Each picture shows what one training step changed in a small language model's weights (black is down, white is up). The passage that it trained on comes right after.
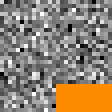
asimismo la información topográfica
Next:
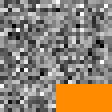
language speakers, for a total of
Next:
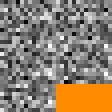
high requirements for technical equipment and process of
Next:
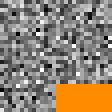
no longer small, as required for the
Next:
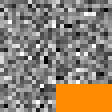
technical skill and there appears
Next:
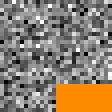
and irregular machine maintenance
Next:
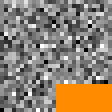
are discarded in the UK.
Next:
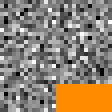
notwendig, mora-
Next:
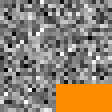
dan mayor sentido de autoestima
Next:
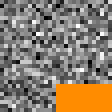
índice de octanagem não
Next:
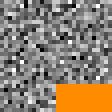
to needs. The current output from Step
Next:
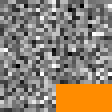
calculation in HSV space,
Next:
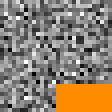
haftalarida yurakning
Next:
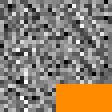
уровнях основного общего и
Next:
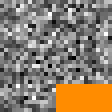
deciding on its effectiveness. This kind
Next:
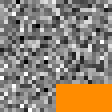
other GHG emission intensive technologies. To
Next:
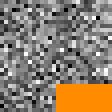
of HCV patients and improve quality of
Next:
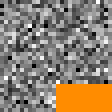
5. Effects of conductivity and
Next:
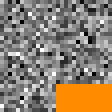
influence of the researcher in the investigation, and
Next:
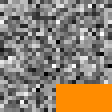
do meio ambiente e, quando
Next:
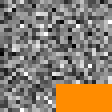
significativa relevância e confiabilidade
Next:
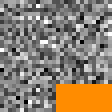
the radio is able to actively sense
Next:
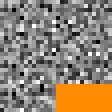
dapat dilihat pada gambar 5
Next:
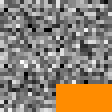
va qo'llab-quvvatlash
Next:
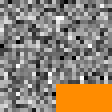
gently heated to ensure complete
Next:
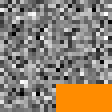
elements to be integrated. The use of the
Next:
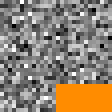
context-specific and not directly relevant in many
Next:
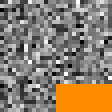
(Integral) (Reserva
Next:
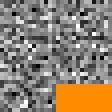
the term "battle" as a
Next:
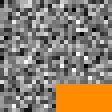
que incluiu a tradução de
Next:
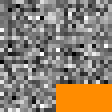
of the formation of international environment formation for higher
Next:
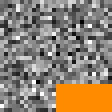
virtual Moodle, onde também
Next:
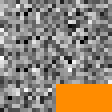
имконини бермаётган
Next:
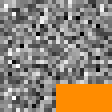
uncontrolled urbanization has a negative
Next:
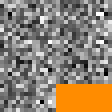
be regarded as a type of
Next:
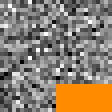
when a military person commits treason.
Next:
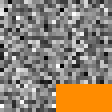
xizmatlar sifati oshadi,
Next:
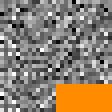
was the mean age. The mean
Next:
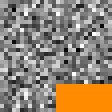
In the present research, textile-based
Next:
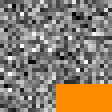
interests involve finite element, heat
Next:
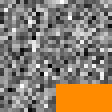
Traditional ecological methods, such as
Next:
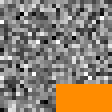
estudio, se pretende,
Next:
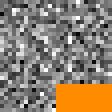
that are carried out at our research
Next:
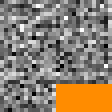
transport and traffic sciences) -
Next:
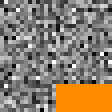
برخه حقوقي
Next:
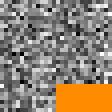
own way**» (поступать
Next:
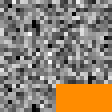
blood pressure respectively. Table 3.
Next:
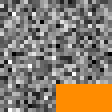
ve kadınların yaşam
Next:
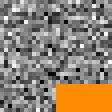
the utility score. The Pearson
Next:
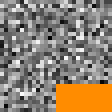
помощью рычага,
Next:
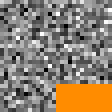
al pobre, enjugad
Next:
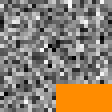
ml with the buffer. The peak
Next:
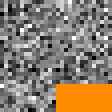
each MGS belonging to
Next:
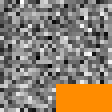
cooling; (2) obtain data for
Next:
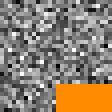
instruction in schools and subsequent
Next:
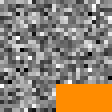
trail riding, an
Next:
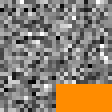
yanındaki ustaların
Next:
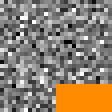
as online fraud, this is often
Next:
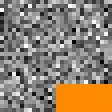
satisfied. The service quality from the three
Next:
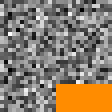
from pre-intervention compliance. Statistical
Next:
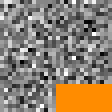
by present tachinid fly.
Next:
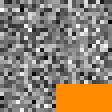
design our own opinion on the subject,
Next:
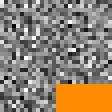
ер релъефининг
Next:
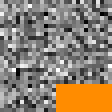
M., Rahimova S.
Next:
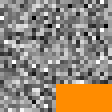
rituals to the weather and
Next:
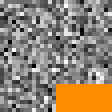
Дефицит ОЦК
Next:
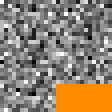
fuqarolik pozitsiyasini
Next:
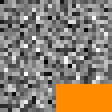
и навыки; 4.
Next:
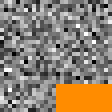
may be sharp or harsh enough to
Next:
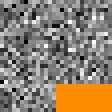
профілями, факультет
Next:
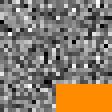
carnes, maquinarias
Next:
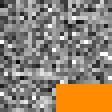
2018) but has its importance in terms of
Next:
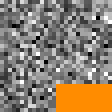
results of inspections of the housing
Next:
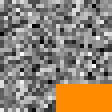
flowering for each hybrid and
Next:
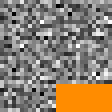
enlightens the problem of ensuring
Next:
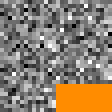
lobes, especially of the right
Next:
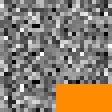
malnourished world because it is high
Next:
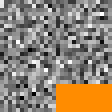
bildiradi. Geografik
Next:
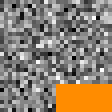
of tradition and customs.
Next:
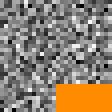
bahwa investor lebih
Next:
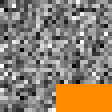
not purchase directly from farmers, but
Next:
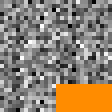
after the treatment showed pathological changes in
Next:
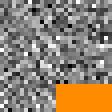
new phase in a process on how to respond
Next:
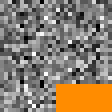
para este estudio. De este modo,
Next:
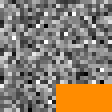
muammolari nafaqat pedagogika
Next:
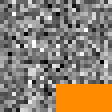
should depend on experiment conditions [28]. The
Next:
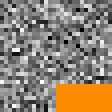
лазерного травления с
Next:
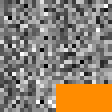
considered all possible combinations of influencing variables
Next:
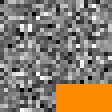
and read and approved the final
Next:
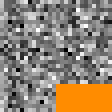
Decarboxylation of the Acid
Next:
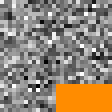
active aging activities Category Active
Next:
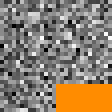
efficiency to always exceed 45%.
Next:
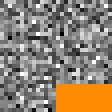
augment the primary heat source,
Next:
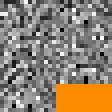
Masalan: tonggi tuman
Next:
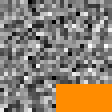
dehydration process and chemical stability of
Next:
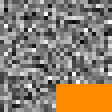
hususan ma'lumotlar
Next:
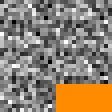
qishloq hududlarining
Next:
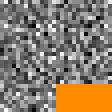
cultivar Koroneiki
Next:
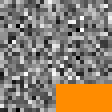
одна негативная сторона
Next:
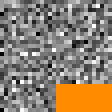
Granger C. Play games
